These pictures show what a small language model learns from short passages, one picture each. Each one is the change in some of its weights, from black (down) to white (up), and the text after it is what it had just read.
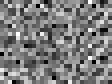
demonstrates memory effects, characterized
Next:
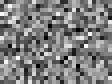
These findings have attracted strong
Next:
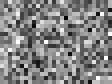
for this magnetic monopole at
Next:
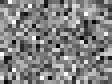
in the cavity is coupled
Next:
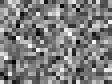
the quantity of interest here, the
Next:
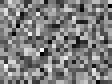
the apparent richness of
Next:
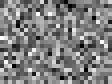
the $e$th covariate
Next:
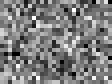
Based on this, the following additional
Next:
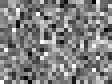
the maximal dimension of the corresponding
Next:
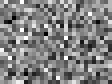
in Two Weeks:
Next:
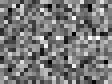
_{+} \end{equation*} corresponds
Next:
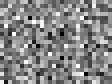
black hole horizon and cosmological
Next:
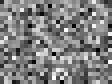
next section why setting the number of
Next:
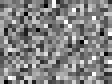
duration. \item From the
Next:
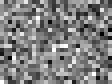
assumed to be parabolic,
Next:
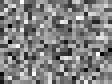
interactions between places in London
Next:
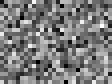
unlikely that this could
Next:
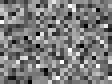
Telescope (BAT;
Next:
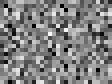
field. Noting that both pure
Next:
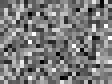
from $g_1$} Let
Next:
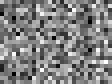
have, \begin{align}
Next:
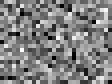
discussed in the last two examples apply to
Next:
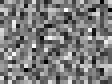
a major challenge in our
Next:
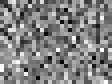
of the relays in turns rather
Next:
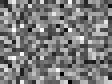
of the kinematic behavior of ionized
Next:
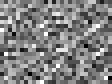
In this study we developed several
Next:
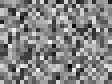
other. Consequently, the
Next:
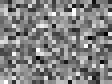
comparison, we are interested in
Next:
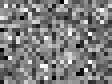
\cite{pdg}. In
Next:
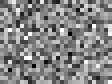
of the polaron in the hop
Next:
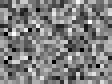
signal mass windows of approximately
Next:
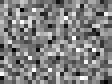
is unpinned, a
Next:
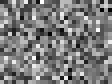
of symmetry -- mirror plane
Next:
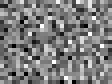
prediction accuracy. \newpage
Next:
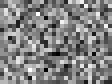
the lattice size is increased means it
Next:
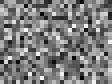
tens or hundreds of
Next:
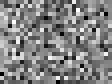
and set the characteristic emission radius. In
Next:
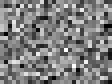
and get the secret key without
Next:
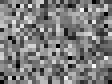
and it achieves higher F1
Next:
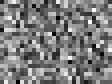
to the total number of available edge states
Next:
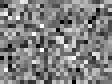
fields in the intergroup
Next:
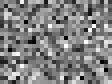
lines indicate the Rietveld
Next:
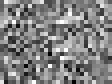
by the U.S. National
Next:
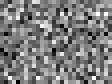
charged leptons. Notice
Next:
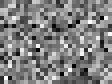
power-law model is applied
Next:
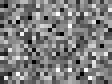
expressions for $\gamma _{G}$,
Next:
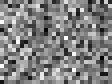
and 29 AB in the
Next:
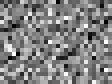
collisions. Jets are
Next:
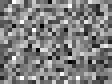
they do not protrude too
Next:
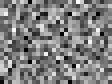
main advantages of the probability distribution
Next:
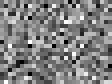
representations. Hence,
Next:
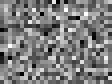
pp collisions at
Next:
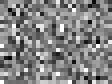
some time, the quantum fluctuations around the
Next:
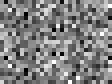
\] where we used the fact that
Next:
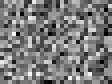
strategies available to a GSA
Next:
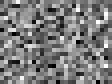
reduce too fast due to
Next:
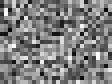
asymmetry of the target system increase.
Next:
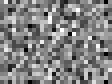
already gives us a hint of the
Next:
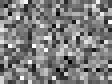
symmetry is that an orbit characterized by
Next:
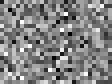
it is well known that, by a
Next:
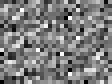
Steering Extractor
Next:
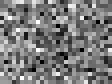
emission from metals, with some contribution
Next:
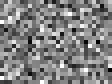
In the $h^2$
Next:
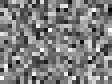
of about 10% at day
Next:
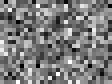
\eqref{result1} and
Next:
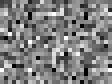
elements of $A$ and
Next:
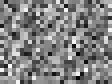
\\ \noindent {\bf PACS
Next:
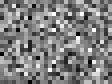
we assume weak impurity scattering,
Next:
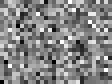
the self-energy and the decay rate
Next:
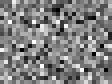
circle (1.5pt)
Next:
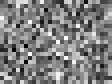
of pricing calls and
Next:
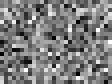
at least 3 units of
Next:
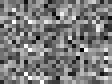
The notion of coherent
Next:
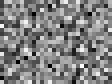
destroyed once the
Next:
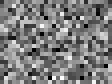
it requires state of the art
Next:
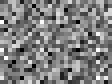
(see figure 1a) below around
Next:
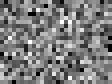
is unstabilized from pulse
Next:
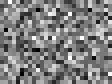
the physical properties/behaviour of
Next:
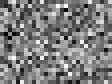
of the zero-temperature
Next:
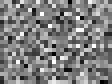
gives a semimetallic
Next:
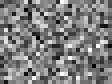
constant at a value close to
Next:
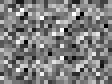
\Vert S \Vert
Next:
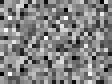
plays only a marginal
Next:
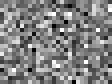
we conclude that the estimated bound for
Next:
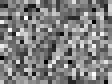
coordinate field 0-modes
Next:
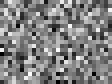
the timing characteristics for the cases
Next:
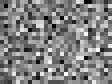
solution of the torsion equation is found
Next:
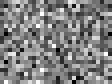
with fewer regularity conditions on
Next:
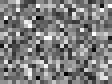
\Type \join
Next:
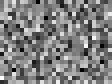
of BBH mergers in
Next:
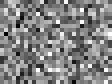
the gravitational part: $$
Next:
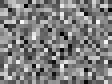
undergoes tumor location
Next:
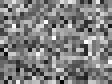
more general setting that incorporates
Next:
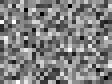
Solar Prominences.''
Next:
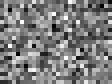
leads to a transition of the
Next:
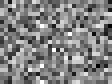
frequencies we study the orbital structure
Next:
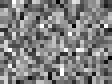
like flow of information. The system
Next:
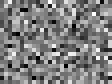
the half-indices of the
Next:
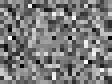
outside of the membrane,
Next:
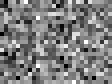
dependence of $\gamma$ is explicitly
